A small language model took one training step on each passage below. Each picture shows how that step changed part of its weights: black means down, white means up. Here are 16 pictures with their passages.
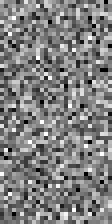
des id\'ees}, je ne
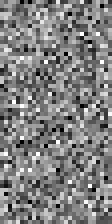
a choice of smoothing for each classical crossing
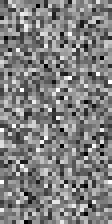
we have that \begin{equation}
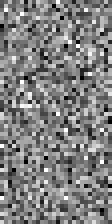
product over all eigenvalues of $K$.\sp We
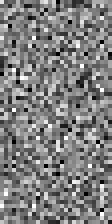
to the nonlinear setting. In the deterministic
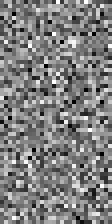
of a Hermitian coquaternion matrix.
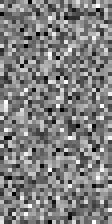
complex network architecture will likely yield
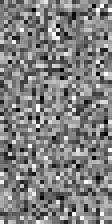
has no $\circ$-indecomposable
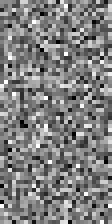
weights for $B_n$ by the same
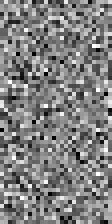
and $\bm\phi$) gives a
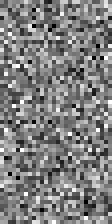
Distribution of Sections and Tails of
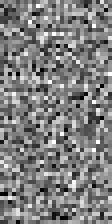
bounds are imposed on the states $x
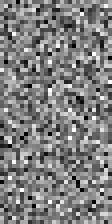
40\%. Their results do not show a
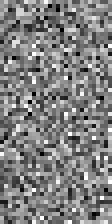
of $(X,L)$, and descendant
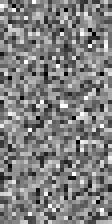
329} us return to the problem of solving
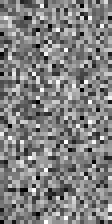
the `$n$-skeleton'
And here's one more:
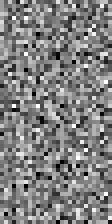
In the end, the intersection of these balls will
